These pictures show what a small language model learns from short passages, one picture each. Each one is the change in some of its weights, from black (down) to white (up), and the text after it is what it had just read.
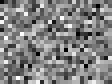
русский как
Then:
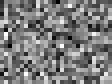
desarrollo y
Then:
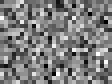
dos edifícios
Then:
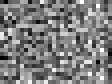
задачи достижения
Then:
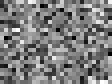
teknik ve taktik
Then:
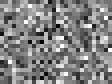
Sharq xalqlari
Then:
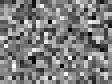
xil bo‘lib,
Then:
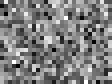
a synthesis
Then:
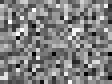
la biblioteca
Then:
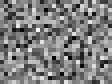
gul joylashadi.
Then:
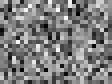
Balín, M.
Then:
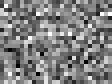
needs. In that
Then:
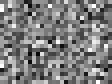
и ситуативные;
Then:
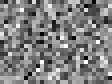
до 11 млн.
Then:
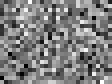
Yu. Fuchikning
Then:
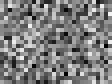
tizimining eng muhim
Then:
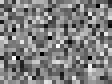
poetica, nel
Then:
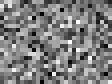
Т., Адизов
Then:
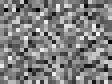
лечения. Для
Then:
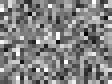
и многие
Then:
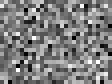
al nacimiento de un
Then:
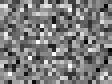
mlrd so‘m
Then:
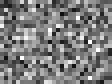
de sí consigo,
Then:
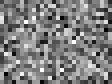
док. (Doctor
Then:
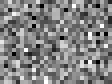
ін.» (The
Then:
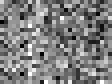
elementlarini tahlil
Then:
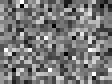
d'un riche capital
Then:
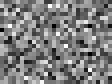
repite con éxito
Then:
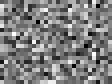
sau contractate de
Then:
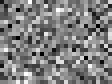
data penelitian
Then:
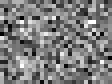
Ona tilisiz bu
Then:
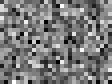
colonialidad y el
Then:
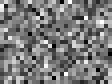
connessione tra
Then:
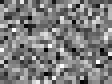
das naturalizadas e
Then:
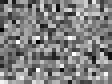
Fluxograma de
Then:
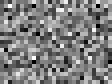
bileşen için
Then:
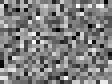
potensi sumber
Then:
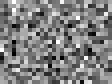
Themen Du
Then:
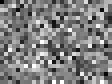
nua, letra
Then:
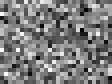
sans y ajouter
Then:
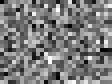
cual, a partir de
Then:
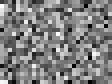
principe goed te
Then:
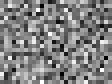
yaratish zarur
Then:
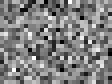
de reabsorção
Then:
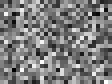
Distribution in
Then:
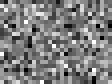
a tomar un rol
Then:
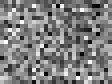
valorização mais
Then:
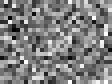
notre objectif
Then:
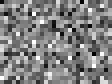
de información, la
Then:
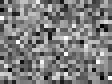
Elektron pul
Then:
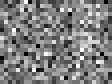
Farma, Tbk
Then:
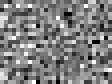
Victorianas y
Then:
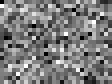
kabul edilmiş
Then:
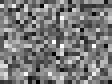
relaciones de convivencia
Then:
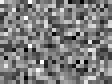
idrok etishlari uchun
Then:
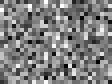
plan economic, și pe
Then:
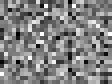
maqsad qilib
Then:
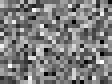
und die Objekte
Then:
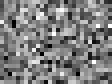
Criminología y
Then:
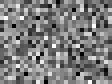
5ª edição.
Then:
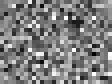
active compounds,
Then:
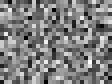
الجزائر /
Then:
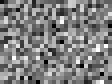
para la construcción de
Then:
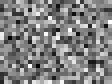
intimidade da mulher,
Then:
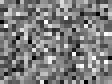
classification, a
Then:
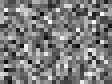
kichik, lekin
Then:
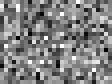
1 Национальный
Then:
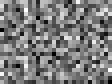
que si cambia
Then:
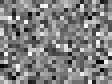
kasb etadi.
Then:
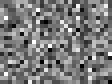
hamda ilg'or
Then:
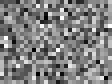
tashkil etishda ong,
